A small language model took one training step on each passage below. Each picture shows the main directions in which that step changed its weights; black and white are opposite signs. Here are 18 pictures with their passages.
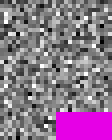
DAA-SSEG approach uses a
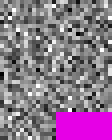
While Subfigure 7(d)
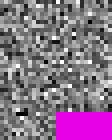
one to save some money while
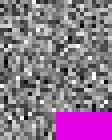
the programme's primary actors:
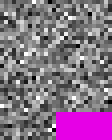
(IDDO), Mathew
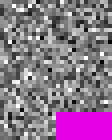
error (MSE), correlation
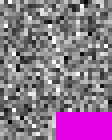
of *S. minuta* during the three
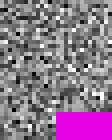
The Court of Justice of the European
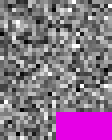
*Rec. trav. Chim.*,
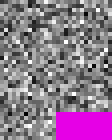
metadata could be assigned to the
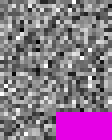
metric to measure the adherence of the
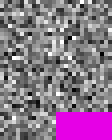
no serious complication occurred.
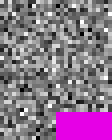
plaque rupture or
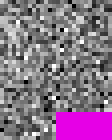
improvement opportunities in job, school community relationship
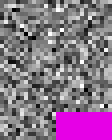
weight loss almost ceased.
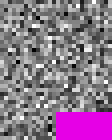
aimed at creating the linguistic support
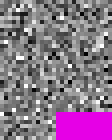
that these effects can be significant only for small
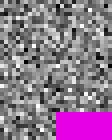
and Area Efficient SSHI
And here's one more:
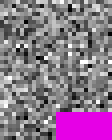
A wide range of laboratory tests are
